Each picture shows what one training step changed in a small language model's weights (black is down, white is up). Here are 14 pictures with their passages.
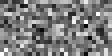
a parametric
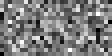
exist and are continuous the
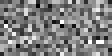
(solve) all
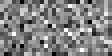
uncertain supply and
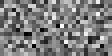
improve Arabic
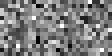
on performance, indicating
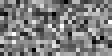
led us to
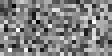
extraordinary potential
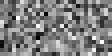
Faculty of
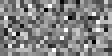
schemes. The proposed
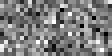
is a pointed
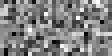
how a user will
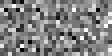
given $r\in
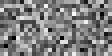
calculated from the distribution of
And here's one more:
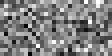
this paper is structured
